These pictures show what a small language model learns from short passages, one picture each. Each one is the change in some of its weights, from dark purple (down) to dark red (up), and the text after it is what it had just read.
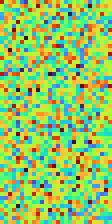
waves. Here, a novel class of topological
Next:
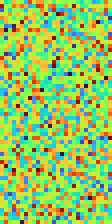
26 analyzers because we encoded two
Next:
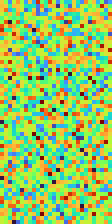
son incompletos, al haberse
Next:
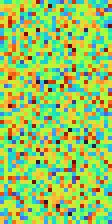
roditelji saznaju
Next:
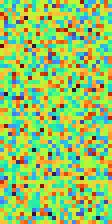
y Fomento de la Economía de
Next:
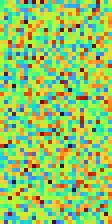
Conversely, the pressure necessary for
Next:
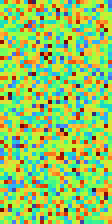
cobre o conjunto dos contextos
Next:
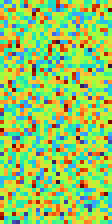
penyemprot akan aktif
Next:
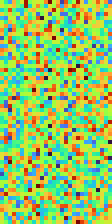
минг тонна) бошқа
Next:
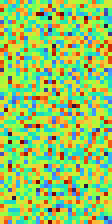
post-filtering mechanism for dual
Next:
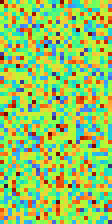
soi et avec l'autre
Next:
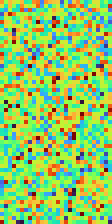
simulation time in cell $B_\alpha$. Note
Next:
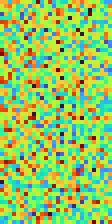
/ servidor - Cultura y
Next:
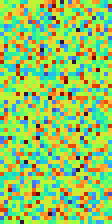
estimation assumed Kerr spacetime, while we need to
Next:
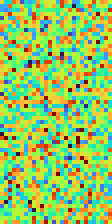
K_-$.} The Bloch state of
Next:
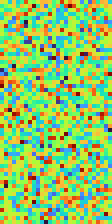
the train-test dataset, which our
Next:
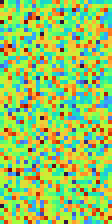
portfolio selection with different covariance
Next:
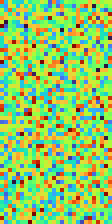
by Global Knowledge Perform
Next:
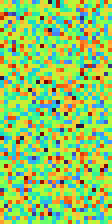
y la adaptación al cambio
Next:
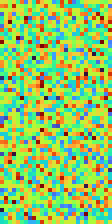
jarayoni uchun u ko'pincha
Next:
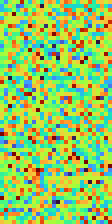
counterterm of a 1PI graph is given
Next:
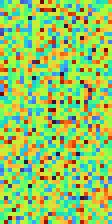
the $\mathcal{T}$ operator}}:
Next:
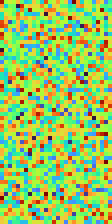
maximum value to enhance the displayed
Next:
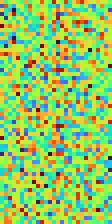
business can be used as business
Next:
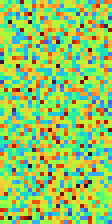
se déployait jusqu'autour
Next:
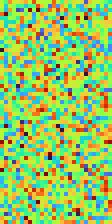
it does not vanish at zero temperature, and
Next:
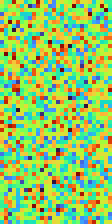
(AFM) insulator. While
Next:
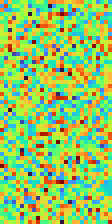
sunspot, the magnetic field becomes
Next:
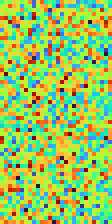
(npr. bilateralna
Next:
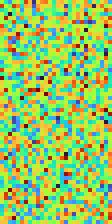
com o gerente-executivo do
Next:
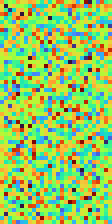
cross sections from the $YN$
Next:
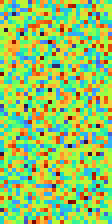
of the system time: the analysis of a model
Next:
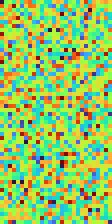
incoming jobs to the buffer
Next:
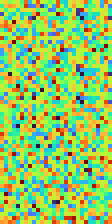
al. (s.d.) Percepção
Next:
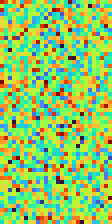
prin chestionare condusă de
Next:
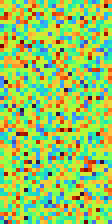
textbook and has no place in a research
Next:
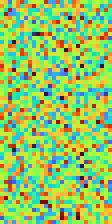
biblioteca com o código
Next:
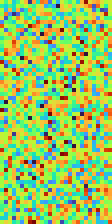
of the "gauge invariant" solution.
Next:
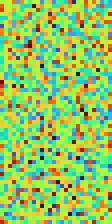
va sifatli ta'lim berishga
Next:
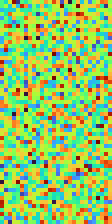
analysis on entrainment mechanism is in
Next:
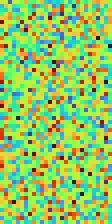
Skopje, Univerzitet
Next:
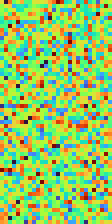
sequence of higher order images are formed
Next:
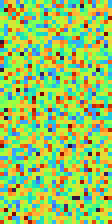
cost has approximately the same scaling. Very high
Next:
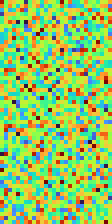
system: Lagrangian formalism and
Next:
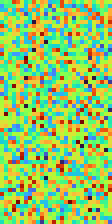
a further reduction. To estimate the effects of these
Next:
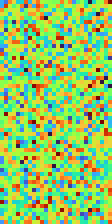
also be considered negligible on this scale.
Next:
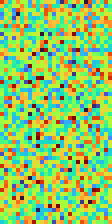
the one-photon emission rate or
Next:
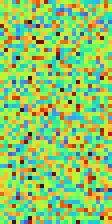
considerable interest in this regard. France is
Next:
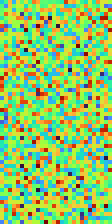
high redshifts in the field, where we
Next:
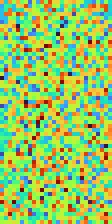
< m$) with no zero columns, the
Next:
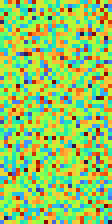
an error obtained in the second case is always
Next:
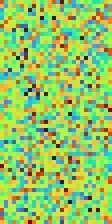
final state spins, we find the squared
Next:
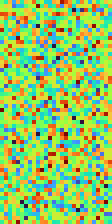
normal ordering, Kuo and
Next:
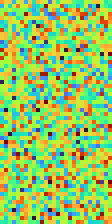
metodológica e prática entre eles e
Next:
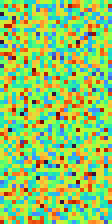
//Eurasian Scientific Herald.
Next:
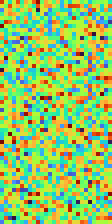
in the delay process. This advantage is particularly
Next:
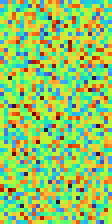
of neighbors was already considered in the
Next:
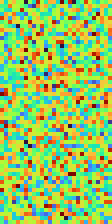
(lower plasma densities). The majority of
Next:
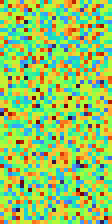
Hence, the occurrence of unstable
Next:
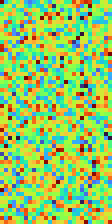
amaliy xulq-atvorining
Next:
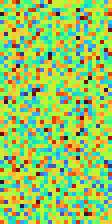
may exist, which are composed of
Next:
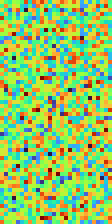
modes, the total rate due to the second term
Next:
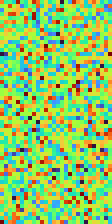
in the learning process and in the activities of
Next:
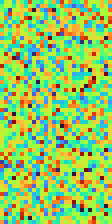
\bibnamefont {Dutt}}, \bibinfo
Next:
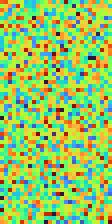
r$. \subsection{Generic
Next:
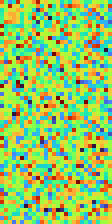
in axial direction, in addition to radial
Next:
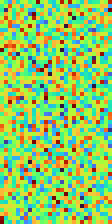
Wahl teil), Graue
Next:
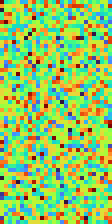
improved Regge softness, and the emergence
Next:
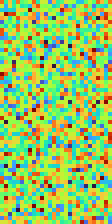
small and large volume limits. Figure 14:
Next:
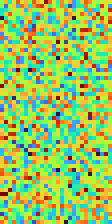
ёшлиларда – 55,9
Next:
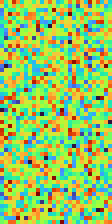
dots are results of QMD simulations with
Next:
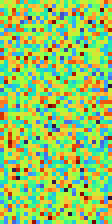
în sediul Colegiului de
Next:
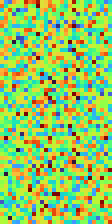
этот мир не менее
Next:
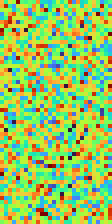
olimlarning transformatsiyaga oid
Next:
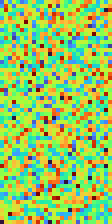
P. Shor \cite{shor}
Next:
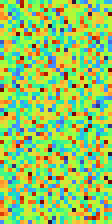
ish olib borilmoqda.
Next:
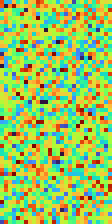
факторам внешней
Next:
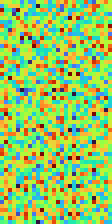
J., Milić, M.
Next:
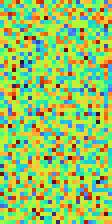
SEM image shown in Figure 1e, where
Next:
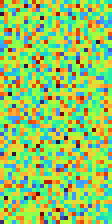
cosmology: observations, gravitational lensing,
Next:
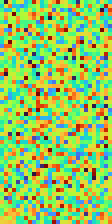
utilization factor of 0.54, which is
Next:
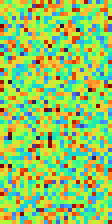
гуруҳ жиноятлардан
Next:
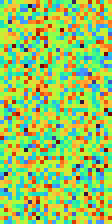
судов, методы и приемы,
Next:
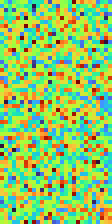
sustancial. Tampoco el
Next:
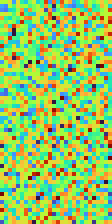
\texttt{U2}, for all three
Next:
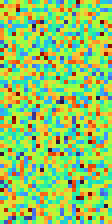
Les collections osseuses qui ont
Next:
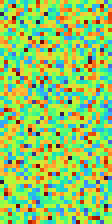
with diabetes mellitus // Journal
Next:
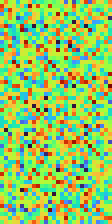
more importantly, negligible absorptions
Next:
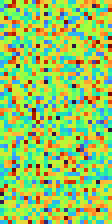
[7] Каким образом
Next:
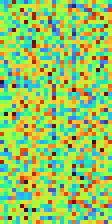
TIZIMLARIDA KASBIY
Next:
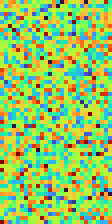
But one must be aware that both the
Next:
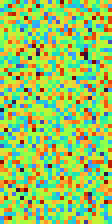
with position and velocity feedback. Repeated
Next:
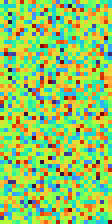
nuevo donde la información abunda,
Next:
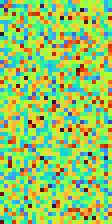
a resetting of all the random data
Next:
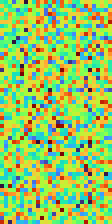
by derivatives of the field line mapping functions
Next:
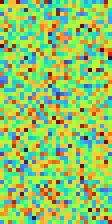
developing a sense of social responsibility is
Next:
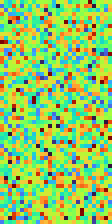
l'héritage impérial le
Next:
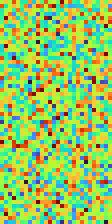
якісного аналізу рівня
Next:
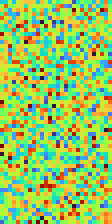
nechta ikki xonali son
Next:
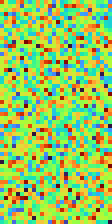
da técnica do *layage*,
